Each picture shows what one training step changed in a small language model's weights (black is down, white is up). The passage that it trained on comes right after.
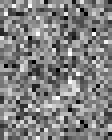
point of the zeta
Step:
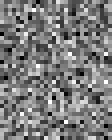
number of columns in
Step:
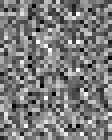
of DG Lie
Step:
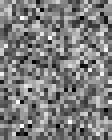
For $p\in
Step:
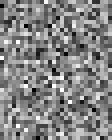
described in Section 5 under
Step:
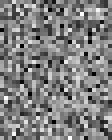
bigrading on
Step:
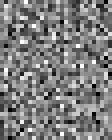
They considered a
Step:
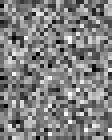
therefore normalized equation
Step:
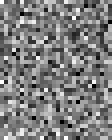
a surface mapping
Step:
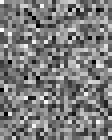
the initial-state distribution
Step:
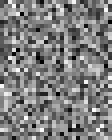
a largely studied
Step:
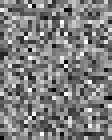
generated ordering may exist
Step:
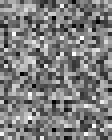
our examples, matrix
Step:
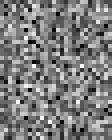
all $k\ge
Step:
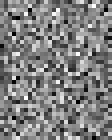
a neutrino
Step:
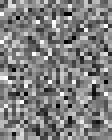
A given external
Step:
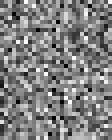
polynomials the
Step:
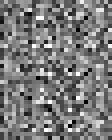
to the origin at
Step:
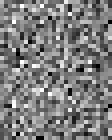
we use a substrate
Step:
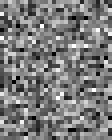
a weakness of the
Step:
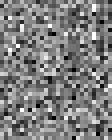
$\pi N$ parameters can
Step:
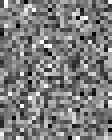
$3$ at each time
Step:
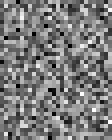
reading of the
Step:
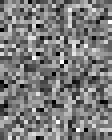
such patterns in
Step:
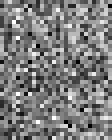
appeared in
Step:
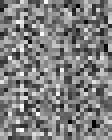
note that, while it
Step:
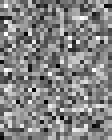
on those scales.
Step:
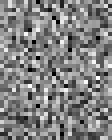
satisfied. Further,
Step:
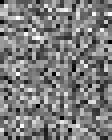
interactions, as
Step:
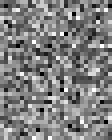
while not p_value
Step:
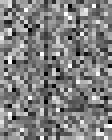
case follows from Lemma \ref
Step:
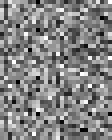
three dimensions, it
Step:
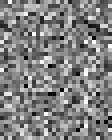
more specifically,
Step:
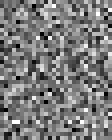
for iron by
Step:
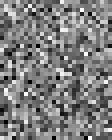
order $O(h)$
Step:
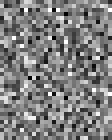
\subseteq {\ms
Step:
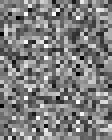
the situation
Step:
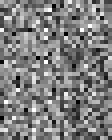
head to transmit
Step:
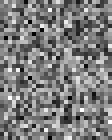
positions of the
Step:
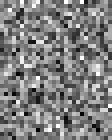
a pair of small positive parameters
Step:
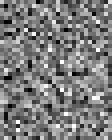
measure on $\R_+$,
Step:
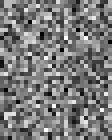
respect to the connection
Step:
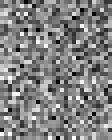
Lecture Notes
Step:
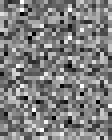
is called (a
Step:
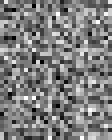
commissioning of
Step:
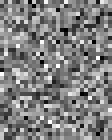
where $E_{\rm
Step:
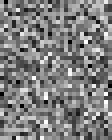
HRG model.
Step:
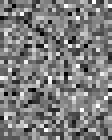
the cardinality of
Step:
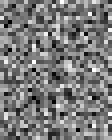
state is the product of
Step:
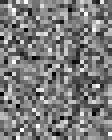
0 \ \exists
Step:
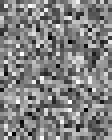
evolves into regular
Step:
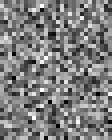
Complete &
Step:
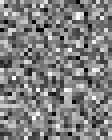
and whose homology
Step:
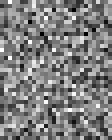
this proof requires the
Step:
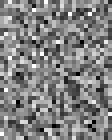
radial velocities
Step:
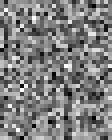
than their disks
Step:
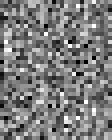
in the denominator
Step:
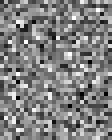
believe that the
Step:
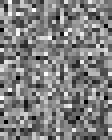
helicities of the
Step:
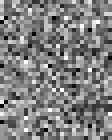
of the different methods can
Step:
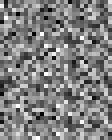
one is that the BH
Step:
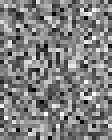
wave equation for the radial
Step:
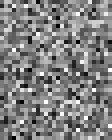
network was trained with
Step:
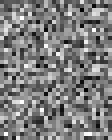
showed that rules
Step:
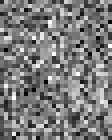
a fiber span
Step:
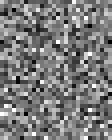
we occasionally
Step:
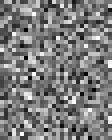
some concepts from
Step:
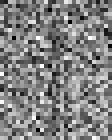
remains. In all
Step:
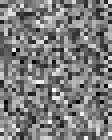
a positive cusp
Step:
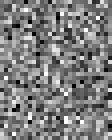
departs the system,
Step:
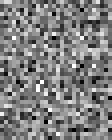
work we show how
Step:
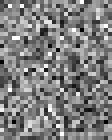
the right hand side
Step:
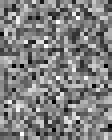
the explicit form of
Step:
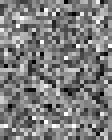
of $\Omega_{\rm
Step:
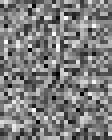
is established
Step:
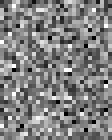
A {\sl left
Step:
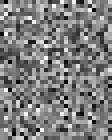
the CNN. The
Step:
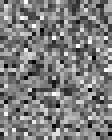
The modification of the
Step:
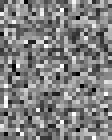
the exact alignment
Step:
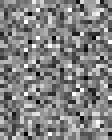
to determine all
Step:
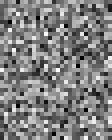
because the proper transform of
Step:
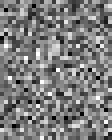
of degree $d$
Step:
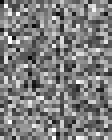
tumour volume
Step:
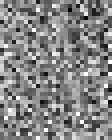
also need to consider the
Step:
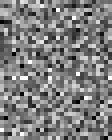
a compact set whose
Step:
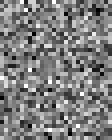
is an attracting
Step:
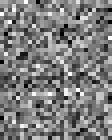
in the unstable
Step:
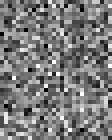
stay in line with the
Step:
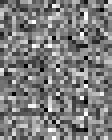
to vanish.
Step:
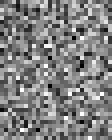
to zero. For this
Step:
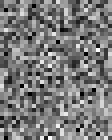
of $G$ is a
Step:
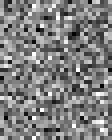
Observing Date
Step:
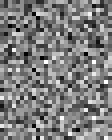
compatible with laser
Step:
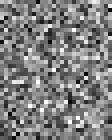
can be done for a
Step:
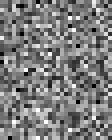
the dielectric
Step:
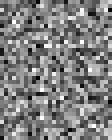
smaller context,
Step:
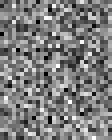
in Fig. 5,
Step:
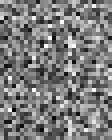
can be applied to
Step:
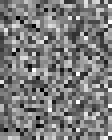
axis, a finite
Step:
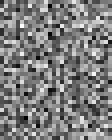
cooling processes.
